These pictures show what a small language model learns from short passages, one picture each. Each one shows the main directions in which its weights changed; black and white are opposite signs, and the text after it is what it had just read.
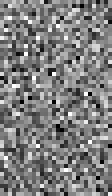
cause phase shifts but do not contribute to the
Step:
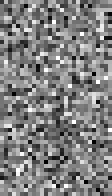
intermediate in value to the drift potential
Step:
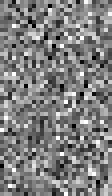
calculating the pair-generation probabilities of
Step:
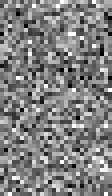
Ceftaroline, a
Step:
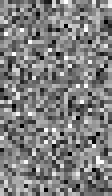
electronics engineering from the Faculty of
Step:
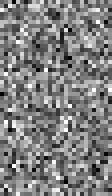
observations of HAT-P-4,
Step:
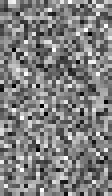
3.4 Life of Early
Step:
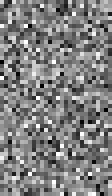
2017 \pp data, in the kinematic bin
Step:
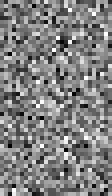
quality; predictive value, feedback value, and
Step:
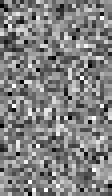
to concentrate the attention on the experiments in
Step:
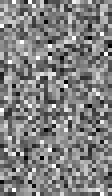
with 265 million people, and according to
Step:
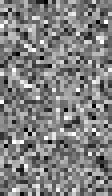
Read Archive accessions
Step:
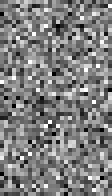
science, microbiology, cancer research
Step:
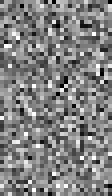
proved that the instrument has very
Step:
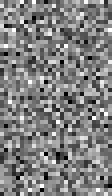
technique (see, e.g.,
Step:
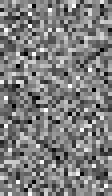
preparing its financial statements in accordance with
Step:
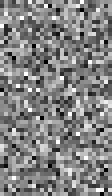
at locations other than where there are observed
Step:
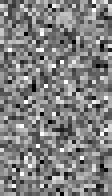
the other treatments. Table 2:
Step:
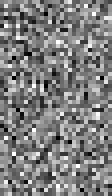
components are of the first order on the
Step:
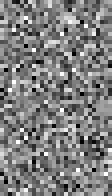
developed and analyzed. Analytic expressions for
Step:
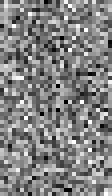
to assess cachexia
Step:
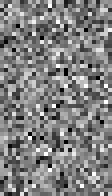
deposited, two (on
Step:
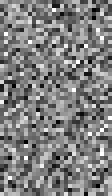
the AHE can be roughly divided into intrinsic
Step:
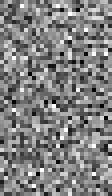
a slight deviation from $2/3$
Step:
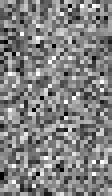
such away that $T$ interchanges
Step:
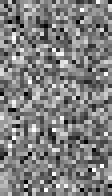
In this work, we take the same
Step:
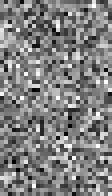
it ran many ad campaigns to very
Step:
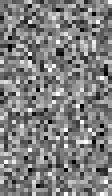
line disconnected diagrams using the stochastic
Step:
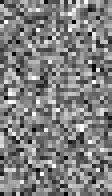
interior when actively stressed (see
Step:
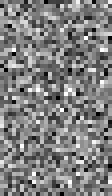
for additional domain-specific constraints.
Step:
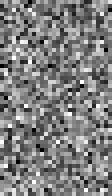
The sliding surface might come into being in
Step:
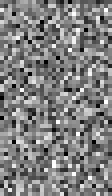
extend the work of Jimbo and
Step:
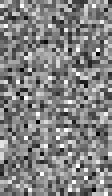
behind an event horizon because their gravitational field is
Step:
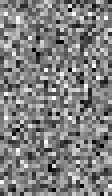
such as polysaccharides,
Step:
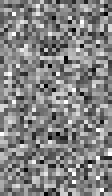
antibody against ITPR3 and an
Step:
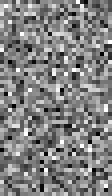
a dual core Intel Xeon
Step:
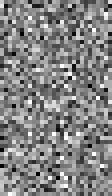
palliative care, healthcare
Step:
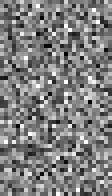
„ „ S-methyl
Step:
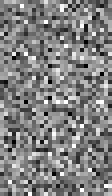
is a tracer of the mass
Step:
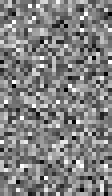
method. \end{enumerate}
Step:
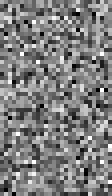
area (10). Dye mixtures
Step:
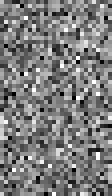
of Interest Authors declare no
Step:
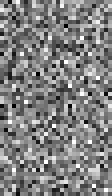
as during the collapsing phase of a
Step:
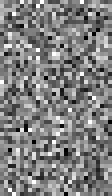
course of the semester as shown in
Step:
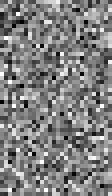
in the second, larger brightening and are
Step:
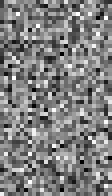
of the used fuel within the
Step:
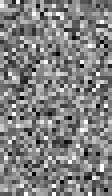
first histogram that describe the top left regions
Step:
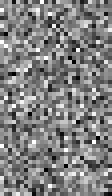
one foot momentarily for 2-3
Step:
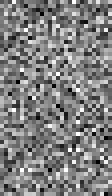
Theory}. \newblock 2025. \newblock
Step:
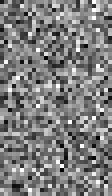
the evolution kernels individually, only
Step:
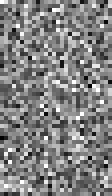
bundan başka besides
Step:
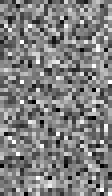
number of columns at $19.5
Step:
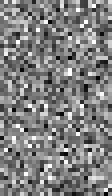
and exclusion criteria. Treatment planned
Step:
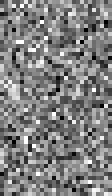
mg/L. Generally the
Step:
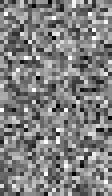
the wind velocity field in the proximity
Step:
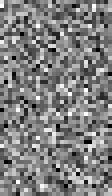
body, mind and spirit, he cannot
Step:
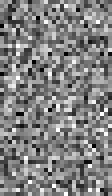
as a ‘Letter To The
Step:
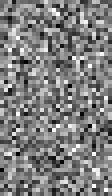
solid line represents the best fit value of
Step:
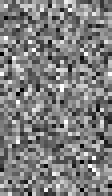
regions, highlighting the importance of developing
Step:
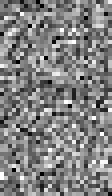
ensemble $T$ is called a
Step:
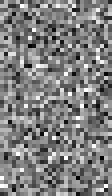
an optimization in this paper. Results have shown
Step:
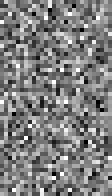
referred to as the second fit, is shown
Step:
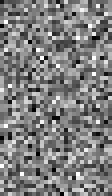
the study from the secure storage. Data
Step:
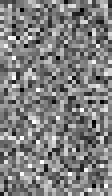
& Luo et al.& This
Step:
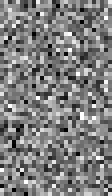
which specified each of these protocols, which
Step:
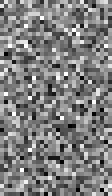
what the learner needs to learn at each
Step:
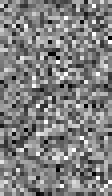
is a linear combination of such functions and linear
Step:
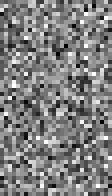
rate, for a given star+wind
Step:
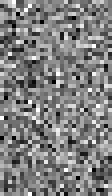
to some reason did not acquire the
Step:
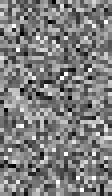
L. Theu{\ss}l and
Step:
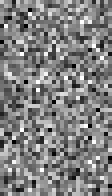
stars lead to DUPLEX
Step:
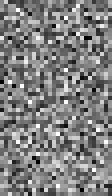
vegetable oils, the culture of
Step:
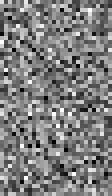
or active objects. We will take a closer
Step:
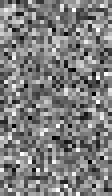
to cater to varying levels of needs effectively
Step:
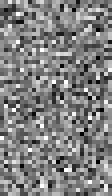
to further validate the financial reports which are
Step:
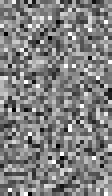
future (self-reported) -
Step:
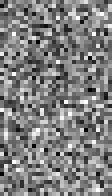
THE DEVELOPMENT OF
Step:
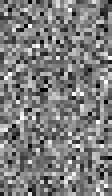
blocks which is an innovative structural component
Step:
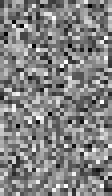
different grade of glycerol in
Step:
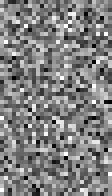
understand the unique geology of the
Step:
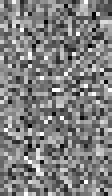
the data? We assembled a
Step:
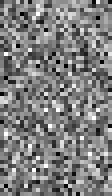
5). There were no cases of
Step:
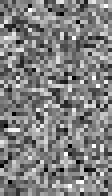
to fibrations without multiple fibers and also
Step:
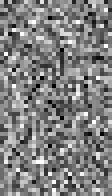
LP and MA conceptualized and
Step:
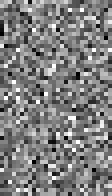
along the path can be written as
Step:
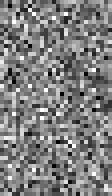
and weaknesses of quantum computing},
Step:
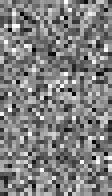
force is equal to the flow strength of the
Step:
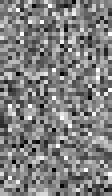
las páginas
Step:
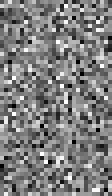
that the simulated model predictions are reliable, with
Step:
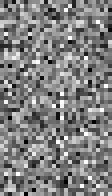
paths, and the D-W factor.}
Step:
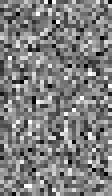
age groups of women who were screened to
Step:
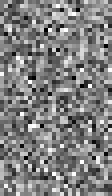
a time when the future status of the
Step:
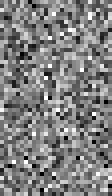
evaluating the previous expression for the corresponding values
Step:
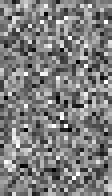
functions for semileptonic weak decays and
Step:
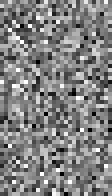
Health Organization (WHO) estimated
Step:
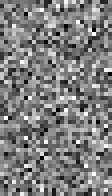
the bilinear Hirota
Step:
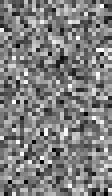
3/2$), so doubling
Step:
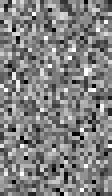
are restricted to finite constellations.
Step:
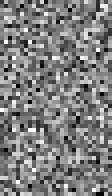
vehicles were polished to produce shiny
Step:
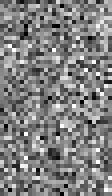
or multi-node computation of deep neural networks
